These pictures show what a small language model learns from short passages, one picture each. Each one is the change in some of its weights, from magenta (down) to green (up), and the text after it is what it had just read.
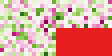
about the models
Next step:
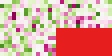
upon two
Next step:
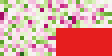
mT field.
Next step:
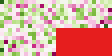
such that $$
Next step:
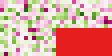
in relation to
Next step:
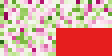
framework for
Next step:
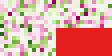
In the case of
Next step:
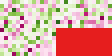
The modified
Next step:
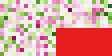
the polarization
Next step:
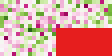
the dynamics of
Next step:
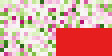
crosses it at
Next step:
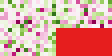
ECM parameter
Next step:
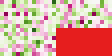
compare a
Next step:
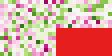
not detectably
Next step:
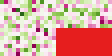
have seen in
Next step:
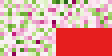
8 is a
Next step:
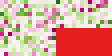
they have to
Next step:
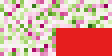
Thus all of
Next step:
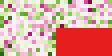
our results to the
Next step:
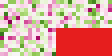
modeled using
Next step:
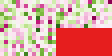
to the symmetry
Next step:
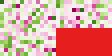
believe that
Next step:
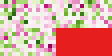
of population
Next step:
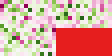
off 4pt
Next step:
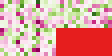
based distance was
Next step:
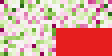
keVs and
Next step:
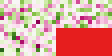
scale convection
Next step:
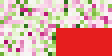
reported results
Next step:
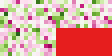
the reflection
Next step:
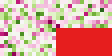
in rather
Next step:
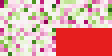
yields using our
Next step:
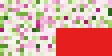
the definition
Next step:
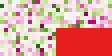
Other studies
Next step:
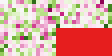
observation results of
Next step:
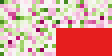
The optimal
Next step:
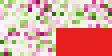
leads to
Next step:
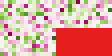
we have verified
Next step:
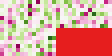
and IRS
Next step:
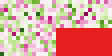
of the line and
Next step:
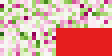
and design a group
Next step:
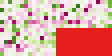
The measurement process
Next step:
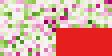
associated with the
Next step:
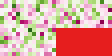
minors of the
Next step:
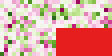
starts at
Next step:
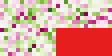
M| \sim
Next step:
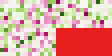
datasets for
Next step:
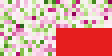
a micro
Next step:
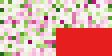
The main difference
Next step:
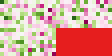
that each operator has
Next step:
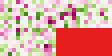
in direct detection
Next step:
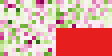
and outwards
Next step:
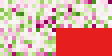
both the energy
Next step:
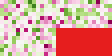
direction of
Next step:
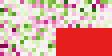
effective refractive
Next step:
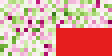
direction allows
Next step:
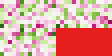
at the cluster
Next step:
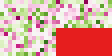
solutions. The
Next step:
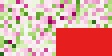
in this paper when
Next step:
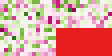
of linear optical
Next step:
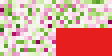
are a wide
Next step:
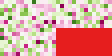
above a few
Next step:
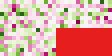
hold the
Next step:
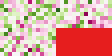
One sometimes
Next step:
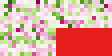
term reads
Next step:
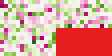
MI phases
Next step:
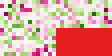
components &
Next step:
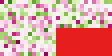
we produced
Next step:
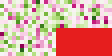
to ensure
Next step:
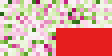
decay following
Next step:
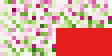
\ , \qquad
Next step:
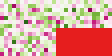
will next
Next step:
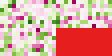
$$ \align
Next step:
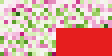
directly from the
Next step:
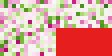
as outlined
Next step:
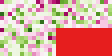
can take into
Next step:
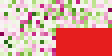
rules for
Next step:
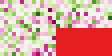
components are
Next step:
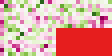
vertical gray
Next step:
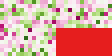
theory. In
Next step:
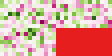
onset of the
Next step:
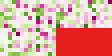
to the proposed
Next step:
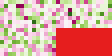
scaling theory.
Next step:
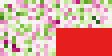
on theoretical
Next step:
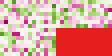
change in the
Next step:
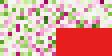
time is modelled
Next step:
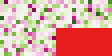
minority class
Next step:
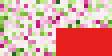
the SIL
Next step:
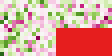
it shapes
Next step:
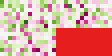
EEN and
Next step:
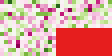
we get
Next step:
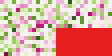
been proposed to
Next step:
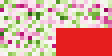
that, in
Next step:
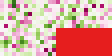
its stable and
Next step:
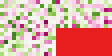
bridge region
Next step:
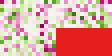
over previously
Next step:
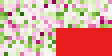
have the following
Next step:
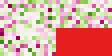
relatively small
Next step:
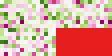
amplitudes do
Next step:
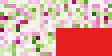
is higher than
